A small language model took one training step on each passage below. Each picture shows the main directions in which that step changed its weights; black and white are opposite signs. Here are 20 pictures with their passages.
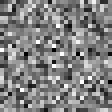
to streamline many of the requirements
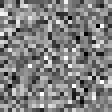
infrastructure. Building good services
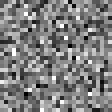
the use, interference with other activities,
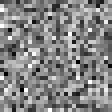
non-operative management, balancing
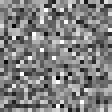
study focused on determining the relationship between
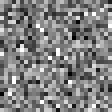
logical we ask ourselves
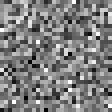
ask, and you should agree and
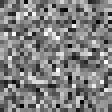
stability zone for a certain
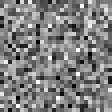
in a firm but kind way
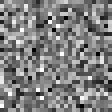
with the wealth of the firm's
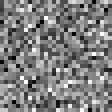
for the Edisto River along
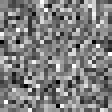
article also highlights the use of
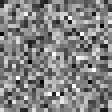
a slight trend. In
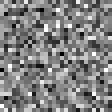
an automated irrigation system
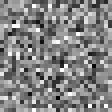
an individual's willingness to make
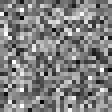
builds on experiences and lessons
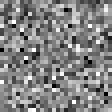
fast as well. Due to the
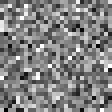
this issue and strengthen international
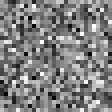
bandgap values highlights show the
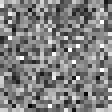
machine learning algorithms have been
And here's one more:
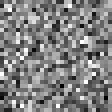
more proficient in language and enhance cultural
